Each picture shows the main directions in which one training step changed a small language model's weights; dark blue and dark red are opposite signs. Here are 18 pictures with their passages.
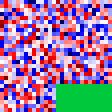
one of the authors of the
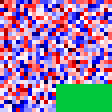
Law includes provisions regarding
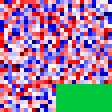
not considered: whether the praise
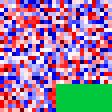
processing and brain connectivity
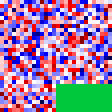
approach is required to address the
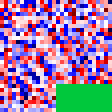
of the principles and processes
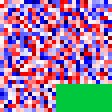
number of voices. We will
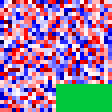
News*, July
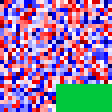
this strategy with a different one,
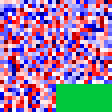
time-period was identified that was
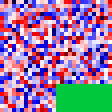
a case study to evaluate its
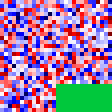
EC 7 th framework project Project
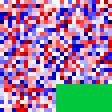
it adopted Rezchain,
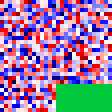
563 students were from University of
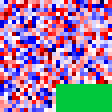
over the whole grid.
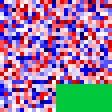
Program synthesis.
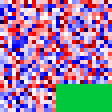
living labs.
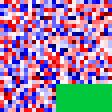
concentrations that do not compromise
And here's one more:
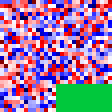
The FIR filter with order
